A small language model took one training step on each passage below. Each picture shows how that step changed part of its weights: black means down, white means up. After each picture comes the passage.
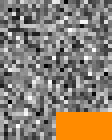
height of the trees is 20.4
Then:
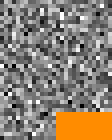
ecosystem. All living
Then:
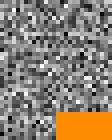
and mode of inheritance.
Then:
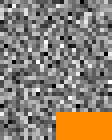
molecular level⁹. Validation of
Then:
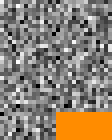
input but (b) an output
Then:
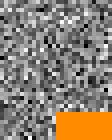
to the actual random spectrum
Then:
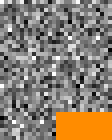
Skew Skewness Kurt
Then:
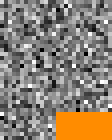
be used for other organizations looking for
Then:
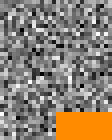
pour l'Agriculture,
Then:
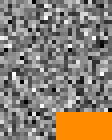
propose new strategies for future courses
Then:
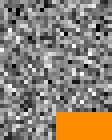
their own submission. The use of
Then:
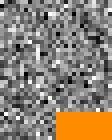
on Parent's Review Using
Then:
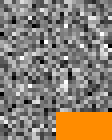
located within drainage channel
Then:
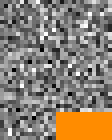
years of general elections and prefect's
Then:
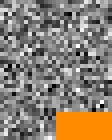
approach and sees leadership as a source
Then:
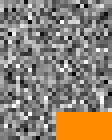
used when it was judged that a
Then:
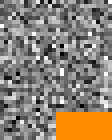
camera, starting from
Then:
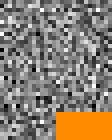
can be sold to infrastructure
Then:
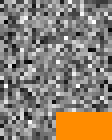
then combined to obtain the target lower amount
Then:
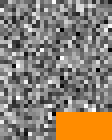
1989; Schick and Dong
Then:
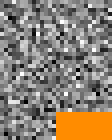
notes to simplify the further
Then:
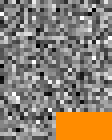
Lua processes. Each worker
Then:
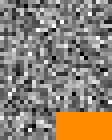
constant, allowing us to measure the individual
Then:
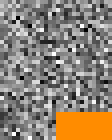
their marked version (although in the
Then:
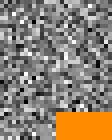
indicate that sustainability is beginning to
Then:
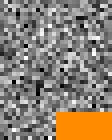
based TIs, eigenvalue
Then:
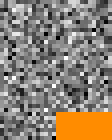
this annually, while hundred
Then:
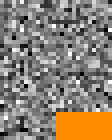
severnoy Rusi v likakh
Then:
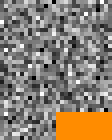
wires that provide electrical power.
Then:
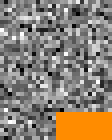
13 students cited the precise
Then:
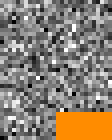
illustration inferred from geological
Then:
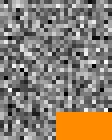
the coefficients of importance of optimization
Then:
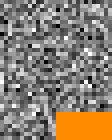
Programme** A DUBLIN
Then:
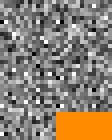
by pain in breast or breast
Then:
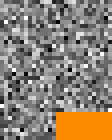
an increase in the proportion of upper
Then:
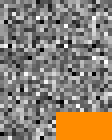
7-8 times within 6-7
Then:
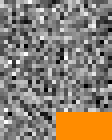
that meeting the growing food demand will
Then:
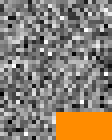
and the iodoform produced.
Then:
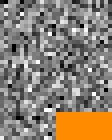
from the houses of assembly.
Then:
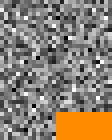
femur is over 80 years old,
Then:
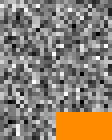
from our analysis. 2.4 LCA
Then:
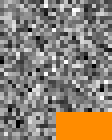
commissioning and decommissioning costs of
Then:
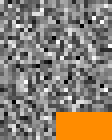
distributed and incoherent sampling
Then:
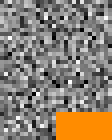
labor maintenance, competition from
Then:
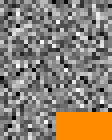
past three school years, and why
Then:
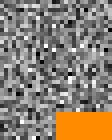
informal systems of care and how these strategies are
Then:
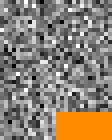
and develop targeted prophylaxis
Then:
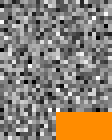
0.01 mm. If evaluating
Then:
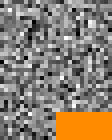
the manual overhead to improve the efficiency
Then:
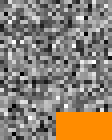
is given to the new version of
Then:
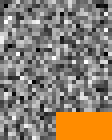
verified. Through the analysis and comparison
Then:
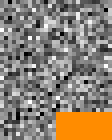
not only serve individual mobile users,
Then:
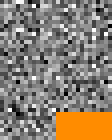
- 27) Murthy KN,
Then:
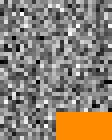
identification task as an optimization
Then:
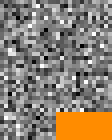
our information-rich world [1].
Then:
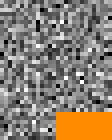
regard to the study of the healthy
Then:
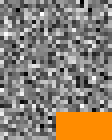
a diadem with pendants and
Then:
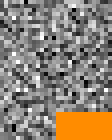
the next generation of Canadian
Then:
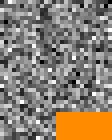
new tool for diagnosis of
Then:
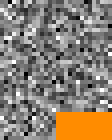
innovative entrepreneurial activity;
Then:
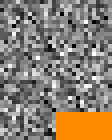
network funded by the Health Resources and
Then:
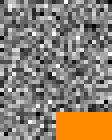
backbone for possible life demos of the
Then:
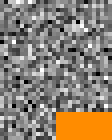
[4–5]. In this regard, the
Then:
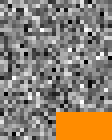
of investment may return to the
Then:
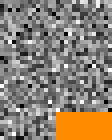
used the Logit binary regression
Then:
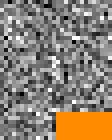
Costs Cheap Expensive
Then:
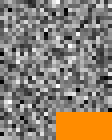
specified in the table Unit KwH
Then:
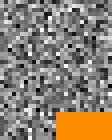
and can cause hypoxia and
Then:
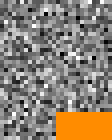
and simulation analyses, this study has found
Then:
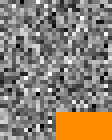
in the TI signal of panel
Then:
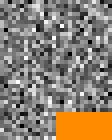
Google slides or good
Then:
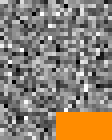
of 5G calls for significantly
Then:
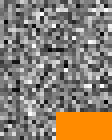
prevent drifting of the particles in
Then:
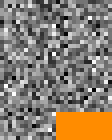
- gas flow regime map in
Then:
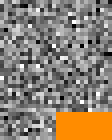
tables of economic exploitation over as they
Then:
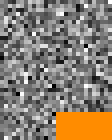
To know what are the few more hr practices
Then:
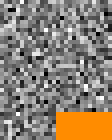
represented. Suppose that a member
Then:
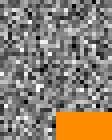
on a life cycle basis just
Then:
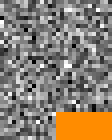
in the translation of Akhmad
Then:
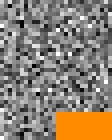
management of records (IV) documentation
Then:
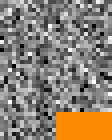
more extensible because new protocols and
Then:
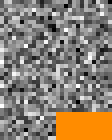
responsible research and innovation (RRI)
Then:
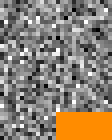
equivalent in nutritional value
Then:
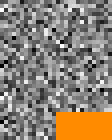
and filtered. The filtered
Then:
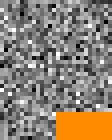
using descriptive statistics to assess product
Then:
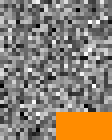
activities positively believing that amidst all
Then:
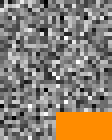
trained in the sports clubs in
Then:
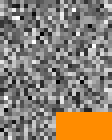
was 54 MPa (taking into
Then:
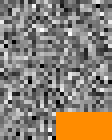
five years [4]. Acquired
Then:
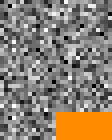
process, experience of AML experts,
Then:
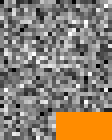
acquire knowledge, as well as apply this
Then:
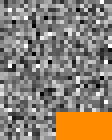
fit into the narrative of a
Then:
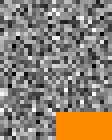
and legal obstacles continue to make
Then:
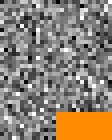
what factors influence employees to do
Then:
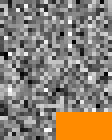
with drug and Gum karaya
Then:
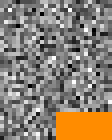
Negotiation Express privacy
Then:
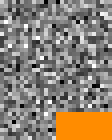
of ligand structure : Dissociation
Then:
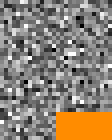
steered null for six sets of
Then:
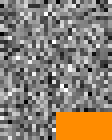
Kinect, optical flow. 1.
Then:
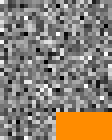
OR RE-USED BY
